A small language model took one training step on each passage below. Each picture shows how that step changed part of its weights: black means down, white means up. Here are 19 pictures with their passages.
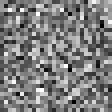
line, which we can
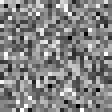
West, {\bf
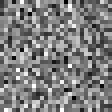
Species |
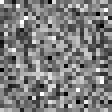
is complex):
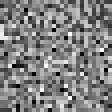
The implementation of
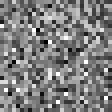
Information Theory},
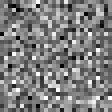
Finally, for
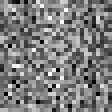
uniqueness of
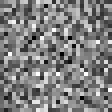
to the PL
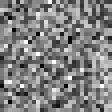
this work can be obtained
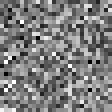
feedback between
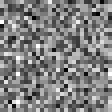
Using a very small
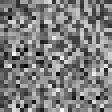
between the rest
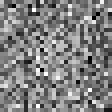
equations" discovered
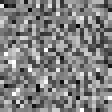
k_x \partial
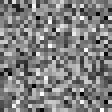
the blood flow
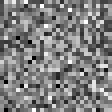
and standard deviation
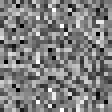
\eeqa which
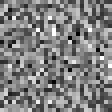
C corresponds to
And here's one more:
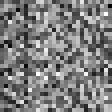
the object of the
